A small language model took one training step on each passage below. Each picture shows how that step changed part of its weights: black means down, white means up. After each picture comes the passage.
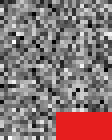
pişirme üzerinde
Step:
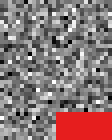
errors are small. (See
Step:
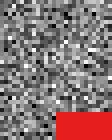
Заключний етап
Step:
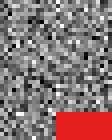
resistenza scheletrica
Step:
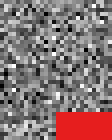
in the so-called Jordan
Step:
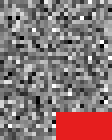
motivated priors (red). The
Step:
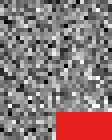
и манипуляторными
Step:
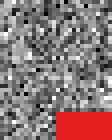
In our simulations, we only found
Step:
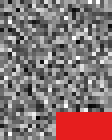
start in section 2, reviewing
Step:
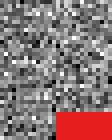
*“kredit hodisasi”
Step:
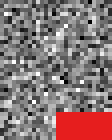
\Omega_{\Lambda} = 0
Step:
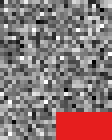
da matemática. Por isso,
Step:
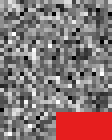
продовольчі товари - на
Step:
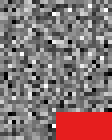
источником как для
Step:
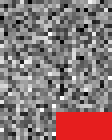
pois essa narrativa é
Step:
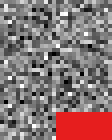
ter acesso à escola nas
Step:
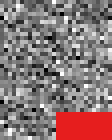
Wie wir wissen gibt
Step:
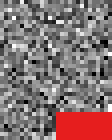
of operators the non-unit
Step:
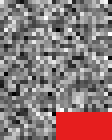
Phys. A: Math.
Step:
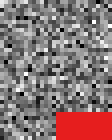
adequada destas fotos,
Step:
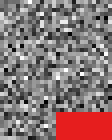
(money supply) and
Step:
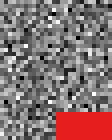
constant), supplemented with the
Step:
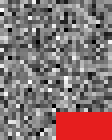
a Casimir force or a change
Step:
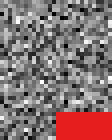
dependent}\ PCE correction\ which
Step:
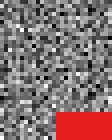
соҳалар учун
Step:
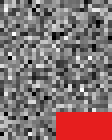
earlier in our treatment of
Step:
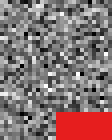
conservate sono orientate
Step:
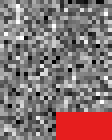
heavier $\psi$ states, see
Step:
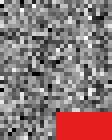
to zero. While this approach is
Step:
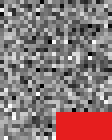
comparison. As a result, the
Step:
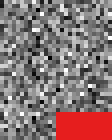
The design makes up for this by
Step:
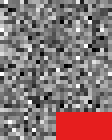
с. 3. Патент на
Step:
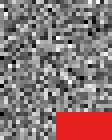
¹ O'zbekiston
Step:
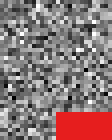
Xiao P.L., Cui
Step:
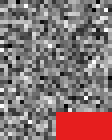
role of optical-phonon
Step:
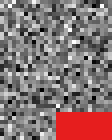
commercial organizations to
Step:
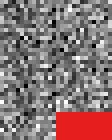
sentido figurado, de
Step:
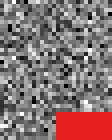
can have variational parameters. In this section,
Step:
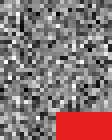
only after it has slowed down
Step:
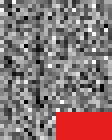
الساعة نظرا
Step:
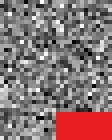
\begin{array}{ccc} g_x
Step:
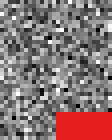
The non-interacting limit is not
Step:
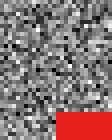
is positive everywhere, so the
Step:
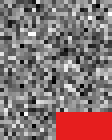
o'qitish metodikasi.
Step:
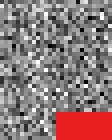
захисту Показники
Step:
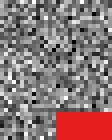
depois da covid-19**.
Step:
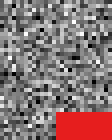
NEPs of the detector at different
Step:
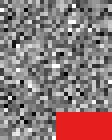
in \cite{AV,HSZ},
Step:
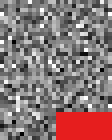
each vibrationally excited
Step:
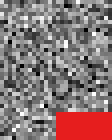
mari în primele 3
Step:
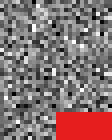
boundary conditions at the lateral
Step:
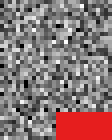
the physical bounds imposed by
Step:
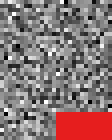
BAREL, M. *et
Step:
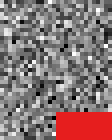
and the acceleration of diffusion by
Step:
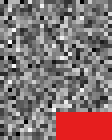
is greater than the decrease in
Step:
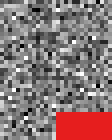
as a function of the distance from the
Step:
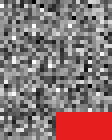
dolzarb masalalaridan
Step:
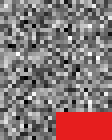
is the fraction of those sources
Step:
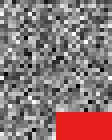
sources above 3.75$\sigma$,
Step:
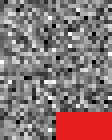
$1\hbar$ between the neutron
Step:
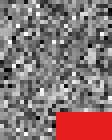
following notation (used for example
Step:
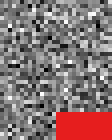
Blast-wave predictions with
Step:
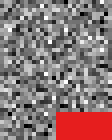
Fig. 10 shows the box plot of
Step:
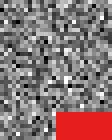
we used the mean absolute
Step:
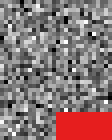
note that our ansatz is less
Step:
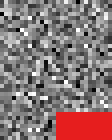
Commitment and Turnover).
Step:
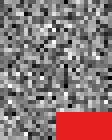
and simulating quantum mechanics, while
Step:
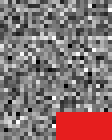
engagement fort de la direction
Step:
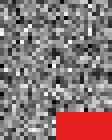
ilk sahifalardan oq
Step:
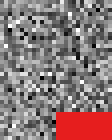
de un difunto que favorece a
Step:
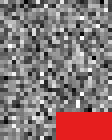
Het spreekt vanzelf
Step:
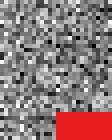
however, to analytically perform the
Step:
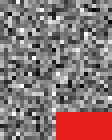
Reflete sobre valores
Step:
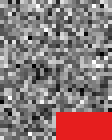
Thornberg for a discussion on
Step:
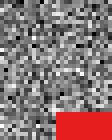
of unity! Therefore from the
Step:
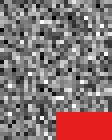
improvements are likely to
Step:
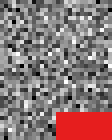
practical recommendations are
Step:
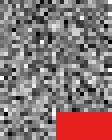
Synchronization issues resulted in
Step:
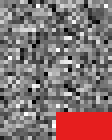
over 16 years, at least
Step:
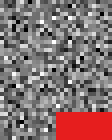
seis cultivares de chile
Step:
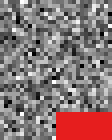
de princípio: Porque
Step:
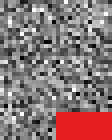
power laws. The best
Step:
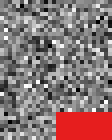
Chunhui Chen for useful
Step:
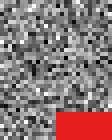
makes convergence more sensitive
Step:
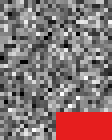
\emph{Aerospace Science
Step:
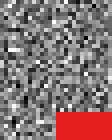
spectral photon radiance of the
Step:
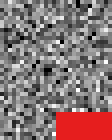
been extensively studied in finite
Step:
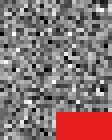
discussion concerning the sign of
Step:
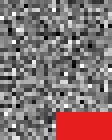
gecreëerd en die interne
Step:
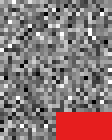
fog, flame; all the
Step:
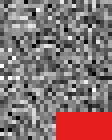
coincidence mode, counting
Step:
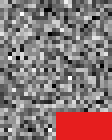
classical approximation} \author{%
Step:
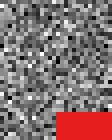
gain conditioned on the preceding
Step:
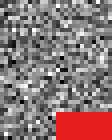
Foram consultadas as edições
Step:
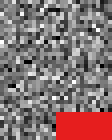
potentially relieving stress and
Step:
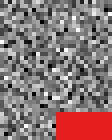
group allowing these three
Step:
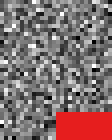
d'accise se superposent à la
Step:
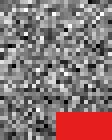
with intermediate \lya
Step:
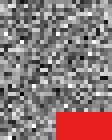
thermal insulation, 16)
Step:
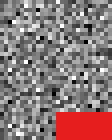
University of Oslo, P.O.
